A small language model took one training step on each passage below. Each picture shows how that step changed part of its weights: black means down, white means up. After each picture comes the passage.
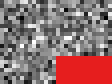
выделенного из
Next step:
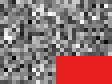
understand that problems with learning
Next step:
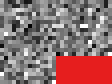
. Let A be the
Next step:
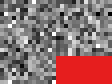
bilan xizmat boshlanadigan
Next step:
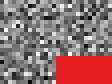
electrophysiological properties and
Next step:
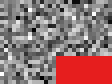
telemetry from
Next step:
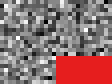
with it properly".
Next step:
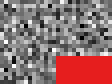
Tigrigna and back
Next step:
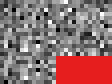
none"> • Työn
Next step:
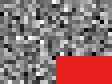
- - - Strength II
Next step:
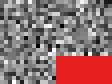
that salt-making process
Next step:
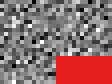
homoscedasticity is
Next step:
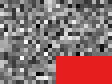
transparency is crucial. By
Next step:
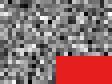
sample must be larger than
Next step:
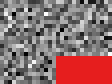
other planned wind
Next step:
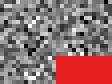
un nouveau
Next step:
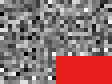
ceramic group were
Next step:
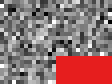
they relate to, and
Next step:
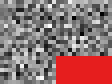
est passé par la
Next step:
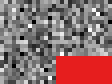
olimi Lyuk
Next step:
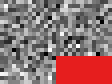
special tools are used.
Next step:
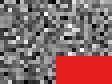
all four participating member
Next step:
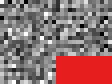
the implementation of M-ary
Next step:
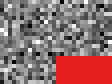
different substituents is
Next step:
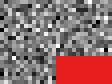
of the Military Medical
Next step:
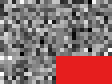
is being developed in Bangladesh as
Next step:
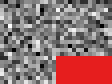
um equilíbrio
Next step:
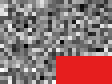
CUMS for 28
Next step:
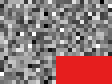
example, Let X be
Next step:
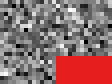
місце і
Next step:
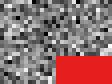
the reduction of the extent
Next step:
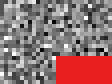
in some fields, such
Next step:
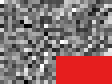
physician requires.
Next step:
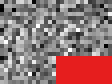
the study site, a
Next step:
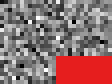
à cause de la forte
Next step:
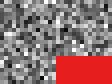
from the atmosphere
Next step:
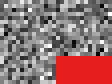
the community's capacity in
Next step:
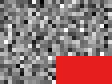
composite structures, it is
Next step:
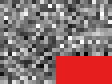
S is the flux
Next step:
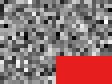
of the better services or product
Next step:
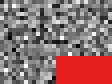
will be open to adaptation
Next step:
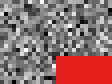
influenciam a formação
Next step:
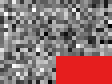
comparing it to the
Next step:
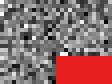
Nederland verder
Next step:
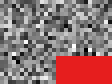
managing digital risks in the
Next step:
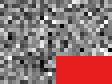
opportunity they need to explore
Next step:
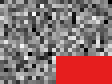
анализируются научные
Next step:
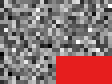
ishlash va dam olish
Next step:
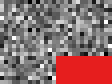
were adopted that included
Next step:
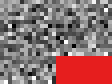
West Bengal,
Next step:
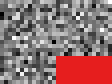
also help to follow up the
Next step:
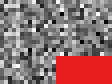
in the previous cycle
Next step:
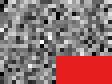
layer. Between
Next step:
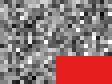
known PCI Board
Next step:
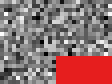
utilización de palabras
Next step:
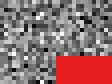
degan xulosaga
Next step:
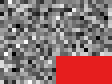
well-being of human
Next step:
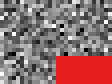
generally managed with their
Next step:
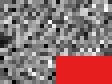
studies have employed systematic and
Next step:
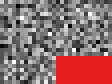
с рентабельностью
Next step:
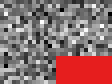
acceptable level yet. There
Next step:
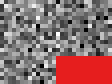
and from that posture evaluate
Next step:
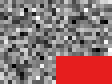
una introducción intercultural
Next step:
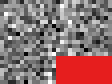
a condição dele pode
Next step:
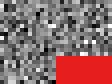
robot with negative pressure
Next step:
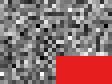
Either the input or output
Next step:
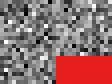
del fatto che creano
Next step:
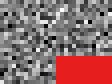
oldi hududida
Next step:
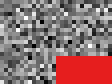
epidemiological and
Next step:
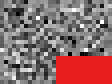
sur les réserves
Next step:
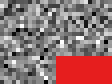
la actualidad. Tales
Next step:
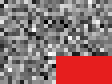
and marriage.
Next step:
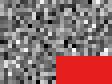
be used in both intra
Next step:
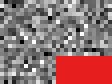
kiritishga yordam beradi.
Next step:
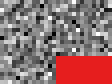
já entrara em
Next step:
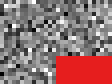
in the spectra of the
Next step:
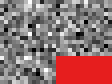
a function of rigidity
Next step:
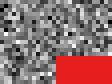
capitoli. Nel
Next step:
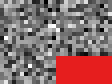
the land (even when
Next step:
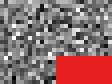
wie ‚biologisch
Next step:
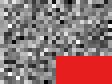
Annotatsiya. mazkur
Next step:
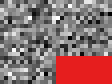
an integrated, standardized
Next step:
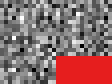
relied upon that equation
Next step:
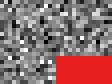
**conceive an idea
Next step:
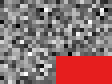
B. Parallel System
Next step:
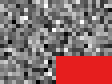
With its superior sensitivity,
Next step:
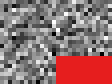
year program. When the students
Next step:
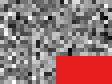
constituie ansamblul
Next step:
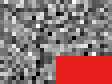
beberapa Surat
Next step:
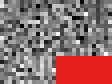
працювати над
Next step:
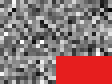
espacios públicos,
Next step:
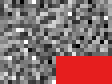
los demás sonidos que
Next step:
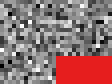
jumlar bilan,
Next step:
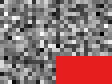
that the HER reaction mechanism
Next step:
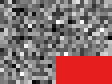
have proven particularly beneficial
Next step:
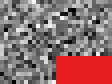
viscosity effects greatly
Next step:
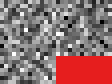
\rightarrow 0$. Further,
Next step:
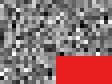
at RSSC during the
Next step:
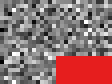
Presidencies, he
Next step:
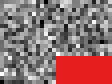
our goal was to screen
